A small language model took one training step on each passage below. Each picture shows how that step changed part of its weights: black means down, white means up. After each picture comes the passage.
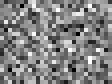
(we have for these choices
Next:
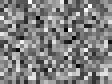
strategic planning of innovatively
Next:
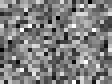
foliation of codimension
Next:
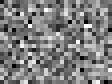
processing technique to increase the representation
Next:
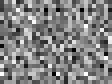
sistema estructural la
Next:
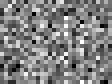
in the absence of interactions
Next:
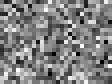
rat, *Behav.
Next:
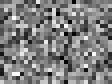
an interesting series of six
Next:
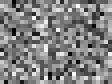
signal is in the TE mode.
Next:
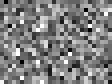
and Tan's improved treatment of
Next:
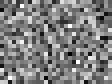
la agenda temática del
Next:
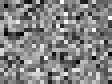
que hoy en día se
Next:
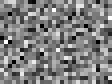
tylko pewne
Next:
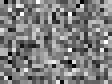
7 neighbors. Light
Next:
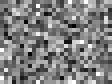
din București;
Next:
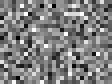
level of marital satisfaction compared
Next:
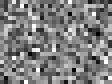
nonfiction often incorporate
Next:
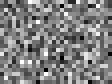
the corresponding boxplots, as
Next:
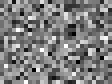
for all shrouds in
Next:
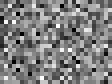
Since, it is difficult to
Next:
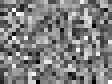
//American Journal of
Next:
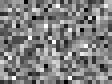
each transport cannot be explained by
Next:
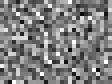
Sikora, Karol and
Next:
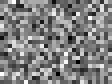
minus sign to one of the
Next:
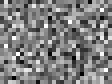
Indian environment mobilizing both
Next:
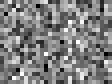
ва орқасига
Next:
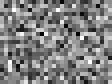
The model is based on the
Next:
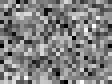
that restoring this term does
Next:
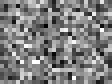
- în cazul
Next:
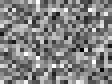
the integral along the real axis
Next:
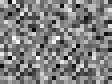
In the remaining of the present
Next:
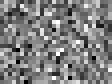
adding a dummy
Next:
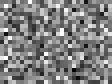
M.S and U.S
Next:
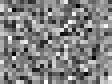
Steiner, E.
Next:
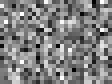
will likely become a natural
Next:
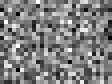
good standard of material physique, better
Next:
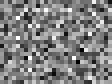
comparing it with established
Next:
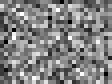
efficiency. It has introduced data
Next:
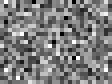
Biomass having
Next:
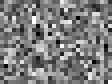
specialized medical programs to
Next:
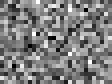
The main goal of this study is
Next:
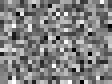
qadrini topdi, el
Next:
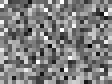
M. Barbagallo,
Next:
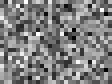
mL n-hexane
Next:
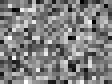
the bioctonions of the form
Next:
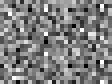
Phys. A: Math
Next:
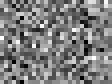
of each solution was measured by the
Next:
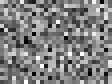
in different applied fields for $H
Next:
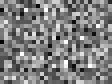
of the superfields
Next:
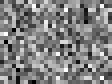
been described. Here the
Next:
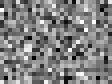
niponicum* Mett.,
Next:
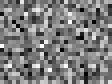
the high energy spectral slope between the
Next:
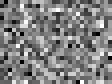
linear regime of this instability is
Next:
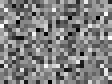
weekly to prospective students
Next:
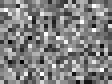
sepals and 5 white
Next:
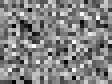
Abualhoul *,
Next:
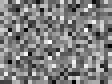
that such chains with integer
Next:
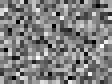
$\tau$ Decay
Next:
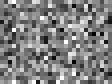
public rumor, illustrates how
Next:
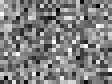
each year including 500,000
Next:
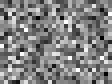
educativas. Segundo
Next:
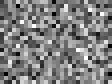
that the stable minimum is in
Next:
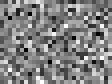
proven. 10. Conclusions
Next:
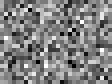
the signs are chosen
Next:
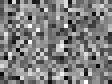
problem of finding dS
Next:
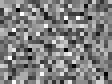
source \blinky{}. The
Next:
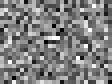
$\beta$-decay events and
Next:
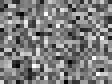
of products that the sample groups
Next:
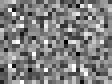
has grouped the United
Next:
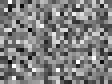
ishora qilaraq,
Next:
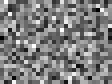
and behavior with heliocentric
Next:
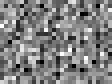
we also mentioned that a large
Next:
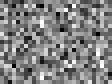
proposed method and datasets needed to
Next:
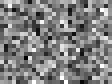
twice with sterile
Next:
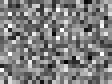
J., Matmurotov
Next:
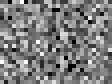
cross-sectional area of the
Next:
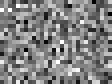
Soheili F. et al.
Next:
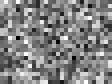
the events, characters,
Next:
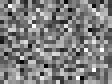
tree level \item States with
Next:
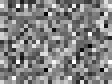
process for other systems is also present.
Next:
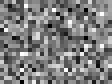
satisfy the $M$ constraints
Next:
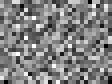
neutral, 3 = agree,
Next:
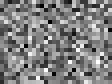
nucleus. To calculate
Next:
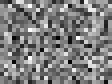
by four distinct species of
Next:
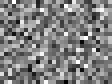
wastes and forest
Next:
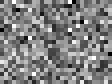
consumidos sistemáticamente
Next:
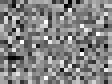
known configurations for training. The high
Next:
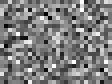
G., Bozorov N-
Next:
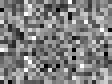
em Enfermagem
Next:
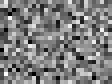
risk of obsolescence which,
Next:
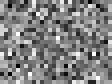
ini adalah Siswa
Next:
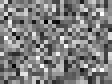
in the 1990s (figure
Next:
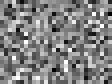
nervous network in the
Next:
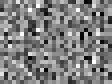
\sin \theta \, \cos
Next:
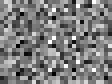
mm} \noindent
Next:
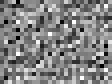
agroindústria B e
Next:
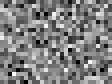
tark etmagan.
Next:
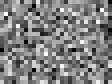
in the Mono Modal
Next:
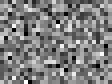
engineering is shown in figure
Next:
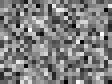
used to manage knowledge and generate
